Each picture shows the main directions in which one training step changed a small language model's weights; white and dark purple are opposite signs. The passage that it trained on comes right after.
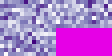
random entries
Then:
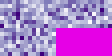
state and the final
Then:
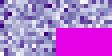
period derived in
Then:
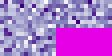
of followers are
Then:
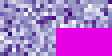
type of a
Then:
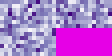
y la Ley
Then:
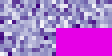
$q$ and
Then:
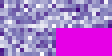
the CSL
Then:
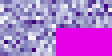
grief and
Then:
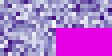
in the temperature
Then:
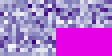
\\ \hline
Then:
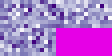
м³ ни
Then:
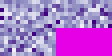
is changeable and
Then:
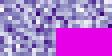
and no localization
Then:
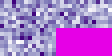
agreement with the
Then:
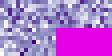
to contain relevant information
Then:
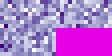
journal =
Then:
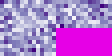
interest and advice
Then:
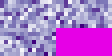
was noted between
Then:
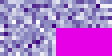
factor in literature
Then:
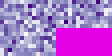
The additive of
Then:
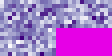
regarding the
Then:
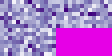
were more than 100
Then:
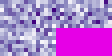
and the average
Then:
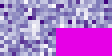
deal a multiple
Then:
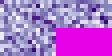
process and at all
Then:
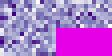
SPT na
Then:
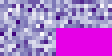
in practice make
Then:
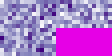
by doing
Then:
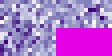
is an along
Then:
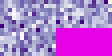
monologues or
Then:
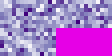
in water. In
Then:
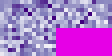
but opposite
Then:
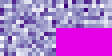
which includes in
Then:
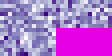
which was discussed with
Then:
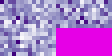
corresponds to the
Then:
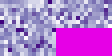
York: The
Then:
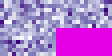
end of the
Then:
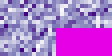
Revista de
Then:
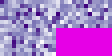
\indent 14.
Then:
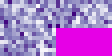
used as parametric
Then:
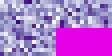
where the increase in
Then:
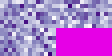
to three-dimensional
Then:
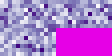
та без
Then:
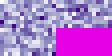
the modern
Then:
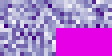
field from that
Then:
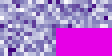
variety used in
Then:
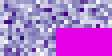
for a period of
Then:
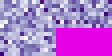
execution does
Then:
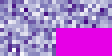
improving regulation
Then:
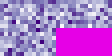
dimension a
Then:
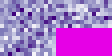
the laboratory
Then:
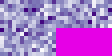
and down
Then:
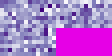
compared. Conclusion
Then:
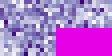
allows one to get
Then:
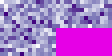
utilizando um
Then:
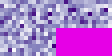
conventional methods of
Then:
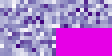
in seinem
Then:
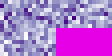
local wind stress.
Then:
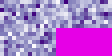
as shown in
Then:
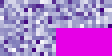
and clay).
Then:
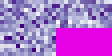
thermal transport measurements and
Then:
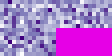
filter with
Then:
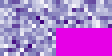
bien como
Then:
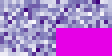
e n a /
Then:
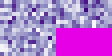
bu fikr
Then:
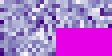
is possible to study
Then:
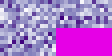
objektif ve
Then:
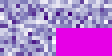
Note that,
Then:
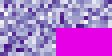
= {A method
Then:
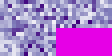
in order to
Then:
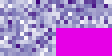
SM, we
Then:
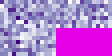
leads to the
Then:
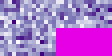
have studied the
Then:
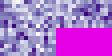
even to their management
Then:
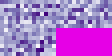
usam são
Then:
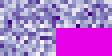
il principio
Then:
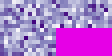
accurately, and
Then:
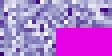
The queue at
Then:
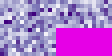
Division of
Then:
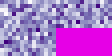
been demonstrated
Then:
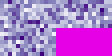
vector and the
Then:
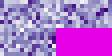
highlighting all
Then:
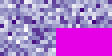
range of validity
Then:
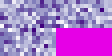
or bridges
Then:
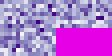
thrive in
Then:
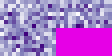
convert it into
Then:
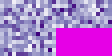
each other, and
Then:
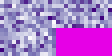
in which the
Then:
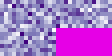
= original
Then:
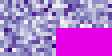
professor of
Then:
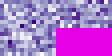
the instability theory
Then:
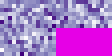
is clearly a
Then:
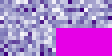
ham rozi:
